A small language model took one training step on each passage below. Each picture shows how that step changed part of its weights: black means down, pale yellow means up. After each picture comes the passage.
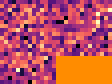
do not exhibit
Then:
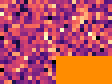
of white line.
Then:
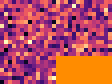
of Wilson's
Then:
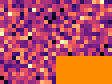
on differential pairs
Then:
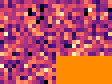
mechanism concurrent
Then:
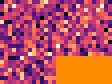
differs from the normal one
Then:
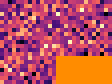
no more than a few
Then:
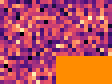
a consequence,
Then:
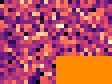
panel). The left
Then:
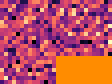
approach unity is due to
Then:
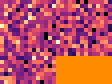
topological objects.
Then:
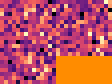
J. Phys. G:
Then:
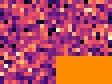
exponential decay
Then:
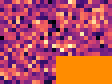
discretized in
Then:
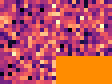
IR applicability of effective
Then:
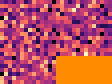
possibility to define the
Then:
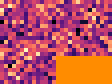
both low-level
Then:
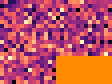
much promise in
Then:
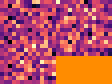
a series of
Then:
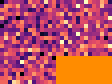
distribution and properties can differ
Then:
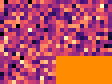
gravity of the
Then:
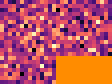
the temporal evolution of
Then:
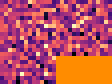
phase space properties has been
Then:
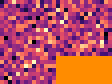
in the on-shell
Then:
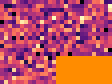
by combining them
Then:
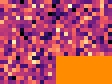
two nonlinear solutions
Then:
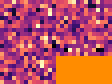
begin collecting data
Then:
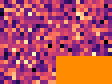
calculated ratio $\delta
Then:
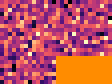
theory is achieved after
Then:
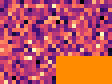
waves; here
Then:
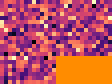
and, if it finds
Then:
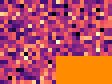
the fringe
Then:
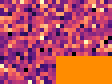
Although the relative
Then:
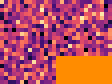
in the derivation of their
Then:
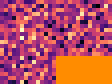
in the MIR spectral
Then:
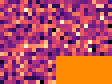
for which an exact
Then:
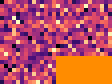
pairs, as a
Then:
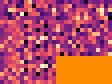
be interesting for
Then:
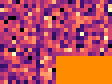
also the feedback
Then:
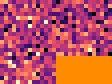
(right-) movers
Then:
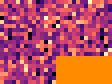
Str_T$, the
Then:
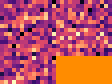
for some time and the
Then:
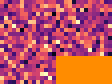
Eta}), since the
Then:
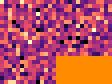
the strongest when the
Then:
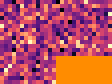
reconstruct the
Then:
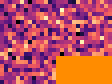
with initial correlations but
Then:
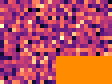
constants can one
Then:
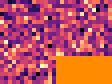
and MR spectra for
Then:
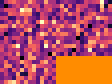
equivalence between the
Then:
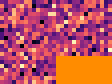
without assuming any
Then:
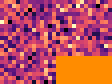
slice that has
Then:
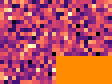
sequence with masses
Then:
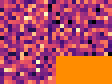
in the effective operator
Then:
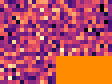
as our starting point.
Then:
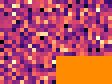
Using zigzag
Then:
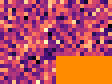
in g, 0 in
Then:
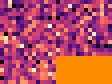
two model parameters from the
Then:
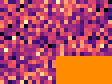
the up and down
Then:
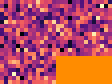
measured (expressed as
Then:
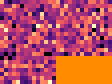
The blue lines in
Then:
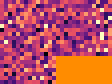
was originally presented.
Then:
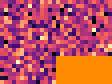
solution, which we find is
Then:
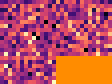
increasing values of
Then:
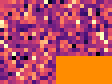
and coyote.
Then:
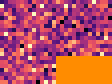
model has been a subject
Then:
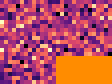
processes, we trace
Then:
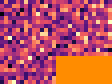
One example of the
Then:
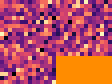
biological function, different methods
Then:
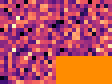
methods and results of the different
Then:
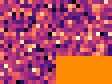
observed ones. A more
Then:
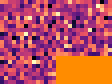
SNe in all six
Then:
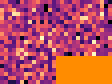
in the problem. The
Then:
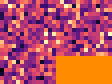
\ and\ \bibinfo
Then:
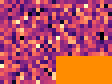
mass forms. For
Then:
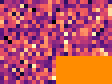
act as a charge
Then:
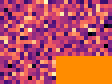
on the side of the
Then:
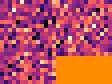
The complete radiation of
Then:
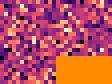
where the dark matter
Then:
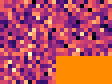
scalars and where the
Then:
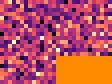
gauge area
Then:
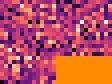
all concentrations of
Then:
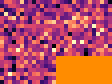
to achieve accurate
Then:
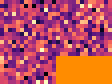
monitoring one such
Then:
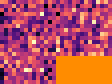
& $\approx 4 \times
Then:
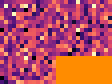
states and rest are the
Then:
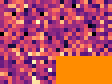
are bound to destroy
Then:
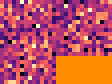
a mapping of the
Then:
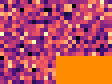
applicable to various
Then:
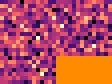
effective radius values for the
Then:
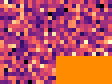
\bibinfo {author}
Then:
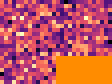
have made all dependence
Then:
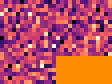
dissipation is
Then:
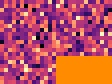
\begin{eqnarray} &
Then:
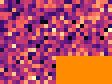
this set-up since the
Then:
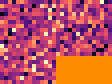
and reduces operational
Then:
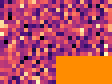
and 1 M KCl
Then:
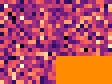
the scope of the
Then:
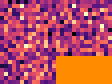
in this context is
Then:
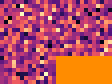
not evidence such an
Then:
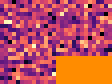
a thin normal metal
